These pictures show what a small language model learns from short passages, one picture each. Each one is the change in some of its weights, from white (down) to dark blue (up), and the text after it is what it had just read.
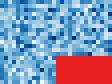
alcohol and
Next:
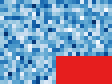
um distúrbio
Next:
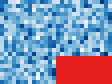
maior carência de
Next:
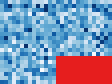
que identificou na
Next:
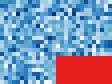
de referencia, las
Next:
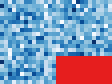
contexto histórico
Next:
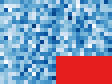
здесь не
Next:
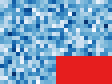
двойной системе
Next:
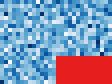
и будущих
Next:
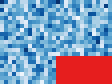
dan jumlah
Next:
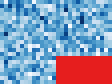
ko‘rdi va
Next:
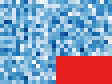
ta’rif berish
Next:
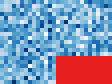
Dit artikel
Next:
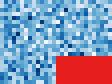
й виконання
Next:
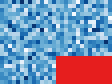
V класс —
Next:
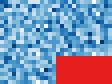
цілями і
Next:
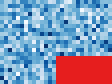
belonging to
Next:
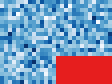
supposée –
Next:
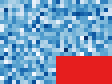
людей в
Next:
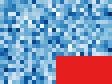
a la luz del
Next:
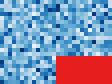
76 Enzler
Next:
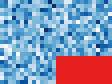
metas da economia
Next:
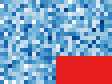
e ao Conselho
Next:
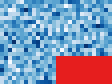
и спонтанном
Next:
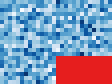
solve the problem,
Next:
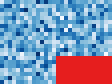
به علت
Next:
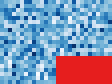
a lógica de
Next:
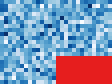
mayoría de los
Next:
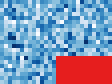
одражава на
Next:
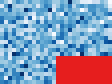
йй) Т/р
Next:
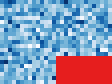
qrup halında
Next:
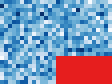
met gevolgen
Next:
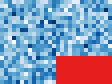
Diante disso,
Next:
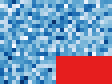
— La her - mo
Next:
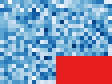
ser, para estar y
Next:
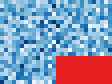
nanas ini
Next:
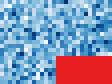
Además de
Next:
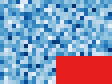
atua como um dos
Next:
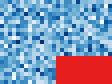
mm) ens
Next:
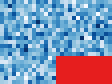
sebesar yaitu
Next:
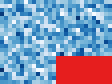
die aanstaande
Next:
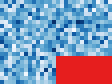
a gerência de
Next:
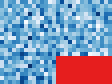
for enhancing
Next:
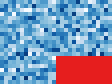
do HCPA.
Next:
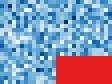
va o'quv
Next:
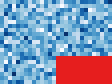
от полагане на
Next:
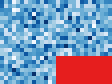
дар мисоли
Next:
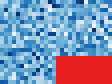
in special education
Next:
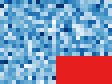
qaytgan Ram
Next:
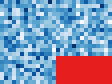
e metodológica que
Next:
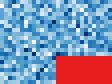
un coacervo di
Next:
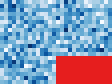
и методическую
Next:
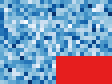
evidencia-se a
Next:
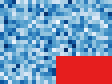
é todo aquele
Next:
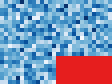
sources: A
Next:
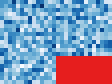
de la oralidad,
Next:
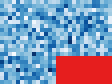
da *machine à
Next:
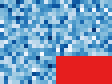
tub soʻz
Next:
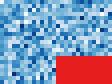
veículos de
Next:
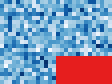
caso clínico
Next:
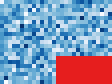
veículos e
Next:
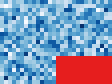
minimizar e
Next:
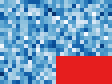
de medicina.
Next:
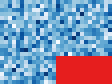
vor allem in
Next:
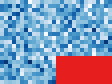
S1 tugmasi
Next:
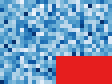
la categoría
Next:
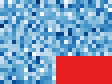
Bu hodisaning
